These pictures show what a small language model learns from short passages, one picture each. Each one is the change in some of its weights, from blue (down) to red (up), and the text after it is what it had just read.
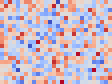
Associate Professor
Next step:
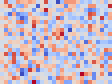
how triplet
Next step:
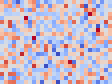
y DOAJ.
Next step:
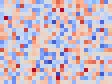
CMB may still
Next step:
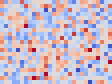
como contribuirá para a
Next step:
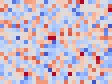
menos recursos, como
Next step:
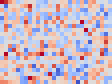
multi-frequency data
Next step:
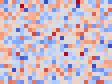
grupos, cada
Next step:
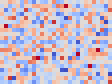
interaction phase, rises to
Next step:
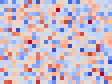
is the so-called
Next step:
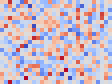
yechimlardan esa
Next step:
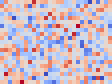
a continuous set.
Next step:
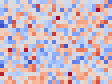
talablar asosida
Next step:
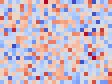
ecológico profundamente
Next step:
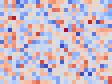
framework supported on
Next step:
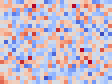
без процесса
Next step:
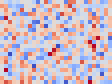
One could modify the
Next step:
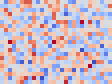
gênero. No que
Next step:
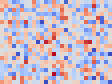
vary depending only on
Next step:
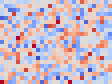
Campbell, F.
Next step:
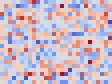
tili hozirgi
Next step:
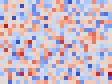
covariant wave functions
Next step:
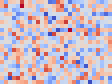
succession of small
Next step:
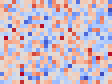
UUSPN No.
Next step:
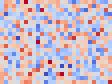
un gran impacto en el
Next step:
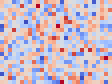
falls well short of
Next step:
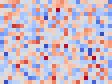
UDP has a number of
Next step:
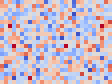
que não está no
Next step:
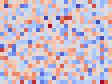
\otimes E_g =
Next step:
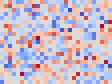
келинар эди.
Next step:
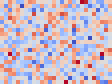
que não que aumente
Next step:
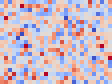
vrijednosti i
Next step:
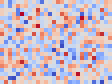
enfrentarse a las
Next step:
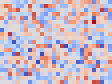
of freedom. This
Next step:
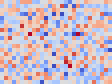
and phosphorylated
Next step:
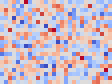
performed in the comoving
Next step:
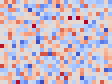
perhaps slightly
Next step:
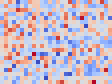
in figure 2b. The
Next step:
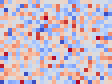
substantial role in
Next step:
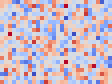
layoqat va
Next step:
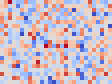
şeyleri ifade
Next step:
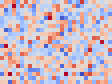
on a scale-free network
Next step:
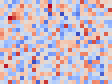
no diesel nas
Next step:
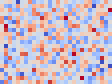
external force and used
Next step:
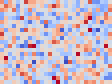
The sample here is only large
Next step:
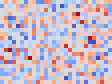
to adjacent levels
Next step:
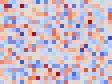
respiratório do
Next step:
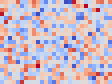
teginish orqali
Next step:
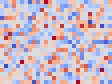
procedure naturally
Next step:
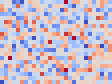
can be found in the above
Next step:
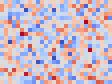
na ugnayan sa
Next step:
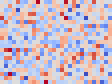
to the third-order
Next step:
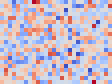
\sigma_y \rangle_s
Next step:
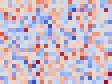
that once we have decided
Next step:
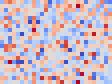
\downarrow 0$,
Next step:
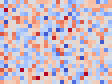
example of professional
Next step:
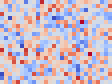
se fundamenta em
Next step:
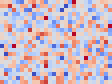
технологии и
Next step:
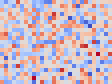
infinity issue for both
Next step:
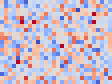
the bunch crossing such
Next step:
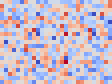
all other components are zero.
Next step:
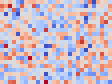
справ на спори,
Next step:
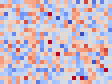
ob'yektiv va
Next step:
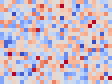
of factor ordering for the term
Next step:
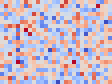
titan karbidining
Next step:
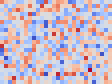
sentido, en el presente
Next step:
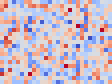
error bars), and the
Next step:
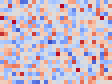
comportamiento de las personas
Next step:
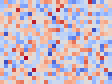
eu morra,
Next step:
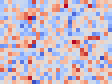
– nazariy va
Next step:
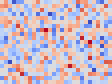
core. The comparison
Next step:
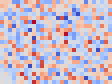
la realización de actividades
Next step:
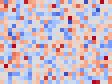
The authors thank for the
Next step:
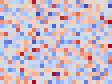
低 N orz
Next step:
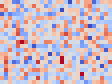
systems for building
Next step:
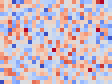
has been supported by the
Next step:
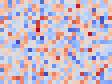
response noise used in the
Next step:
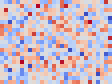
de Crédit la
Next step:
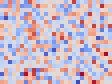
Ruxsat olish
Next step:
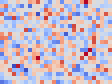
the trailing foil is
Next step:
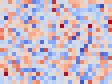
Business School
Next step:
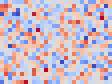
between the four possible NV
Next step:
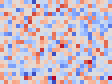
(The $\vec r_i$
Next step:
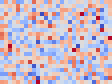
advantage (Fig.
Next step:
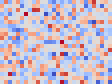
research are classified
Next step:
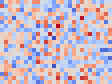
energetika va
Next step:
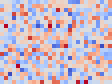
in each chunk with
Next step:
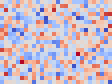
own computational interface
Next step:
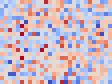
viable $f(R)$
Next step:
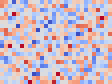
\in \emptyset$
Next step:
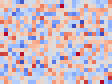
intermediate states.
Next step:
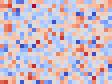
отмечая разные
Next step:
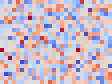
for recognition on
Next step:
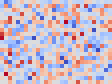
van de verschillende
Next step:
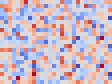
bringing Ref
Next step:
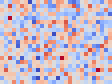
dat, naast eisen
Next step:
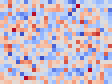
measure \begin{equation}
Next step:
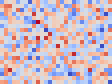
generalising the ladder
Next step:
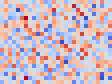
una leve asimetría
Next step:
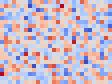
Having demonstrated the
